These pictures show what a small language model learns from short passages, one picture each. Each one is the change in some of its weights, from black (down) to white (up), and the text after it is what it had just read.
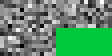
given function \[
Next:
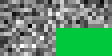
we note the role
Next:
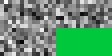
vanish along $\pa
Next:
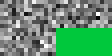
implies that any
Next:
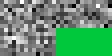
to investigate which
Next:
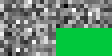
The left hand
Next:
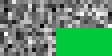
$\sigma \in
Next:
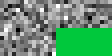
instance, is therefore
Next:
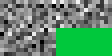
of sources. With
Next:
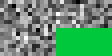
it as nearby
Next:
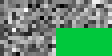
will study the singular
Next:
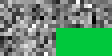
with the usual
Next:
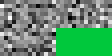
is organized
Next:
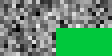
Koma for
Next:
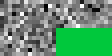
states by means of
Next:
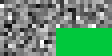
is a random vector
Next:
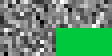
note that if a
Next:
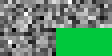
from compaction on
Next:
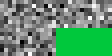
mean valence
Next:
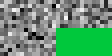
are therefore given by
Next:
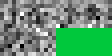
similar with Theorem
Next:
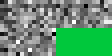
the process of
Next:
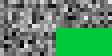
and $f$
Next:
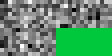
the other.
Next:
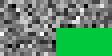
it would be
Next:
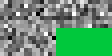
To see this,
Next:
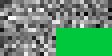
fluid over the
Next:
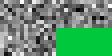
to account for
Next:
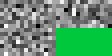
extended to infinite graphs
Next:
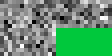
for all the possible
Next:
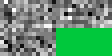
Science} \\
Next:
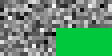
final location
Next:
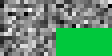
situation of the
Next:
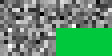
obtained as a series
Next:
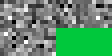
has distance from
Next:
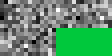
this range at fixed
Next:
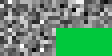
a shallow embedding
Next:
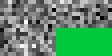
only display the
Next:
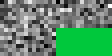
the long display
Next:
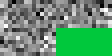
For social
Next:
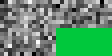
the initial conditions.
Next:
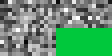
the system coupled
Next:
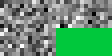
assumptions were for
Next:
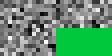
given the optimized
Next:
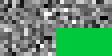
GMM fitting
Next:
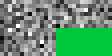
imply that the
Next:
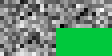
representation is unique with
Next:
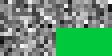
any of the
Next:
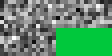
independent set in
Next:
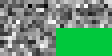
process reflected below
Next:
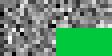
Physical review
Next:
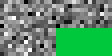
entirely from
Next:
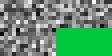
The above proof gives
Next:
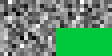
have a confidence
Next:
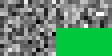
cases turned out
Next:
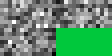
the compactification
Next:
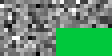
is found to be
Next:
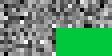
E} \cdot
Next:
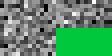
dimensions as well as
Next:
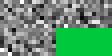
towards the
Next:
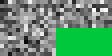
the ionic
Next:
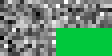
using a standard numerical
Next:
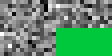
understanding is
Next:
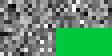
it follows that
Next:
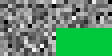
of Physics,
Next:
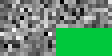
Higgs decay
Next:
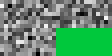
We define some related
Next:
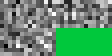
then all of them
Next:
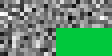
steps or sequences
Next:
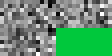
there can be no
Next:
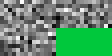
to conclude that order
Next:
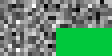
one. The calculated
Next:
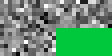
cannot diffuse to
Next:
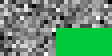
contains the intersection of
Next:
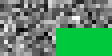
particles after they
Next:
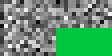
modified nonlinear least
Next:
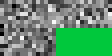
equivalence principle,
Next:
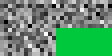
of energy,
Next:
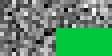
Some numerical
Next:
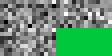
of the special
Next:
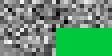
to solve the
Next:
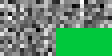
results were reported
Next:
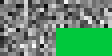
results, because the
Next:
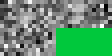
the KO
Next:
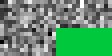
the NBD
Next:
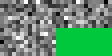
3D integration
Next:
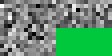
is determined by the
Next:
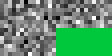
Working with
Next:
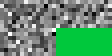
be a prime of
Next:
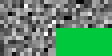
same arguments
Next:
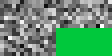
D}$. In the
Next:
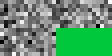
\item In the
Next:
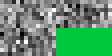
et al.
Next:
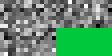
The eigenvalues $\hat
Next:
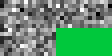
dependence of the energy
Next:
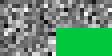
may then ask
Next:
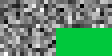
one uses the
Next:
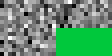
makes it easy
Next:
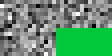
is related to the
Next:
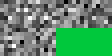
dual of nuclear
